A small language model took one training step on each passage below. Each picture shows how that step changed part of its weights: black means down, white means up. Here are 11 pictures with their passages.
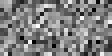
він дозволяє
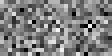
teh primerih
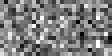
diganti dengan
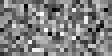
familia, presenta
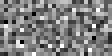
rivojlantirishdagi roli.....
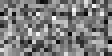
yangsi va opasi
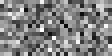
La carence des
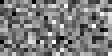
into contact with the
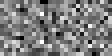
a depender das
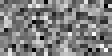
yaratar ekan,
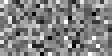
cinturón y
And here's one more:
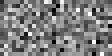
de gases de
